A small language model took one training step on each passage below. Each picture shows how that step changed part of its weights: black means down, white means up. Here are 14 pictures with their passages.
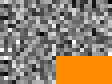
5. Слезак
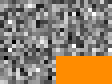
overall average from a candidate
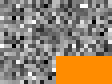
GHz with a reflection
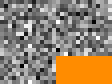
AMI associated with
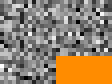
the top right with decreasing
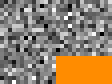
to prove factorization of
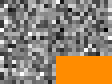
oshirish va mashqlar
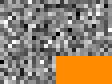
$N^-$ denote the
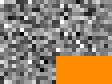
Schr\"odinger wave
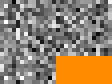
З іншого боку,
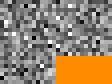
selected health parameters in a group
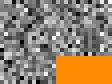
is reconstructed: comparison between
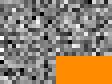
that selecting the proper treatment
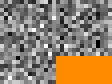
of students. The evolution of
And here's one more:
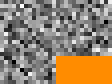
as aulas, mas
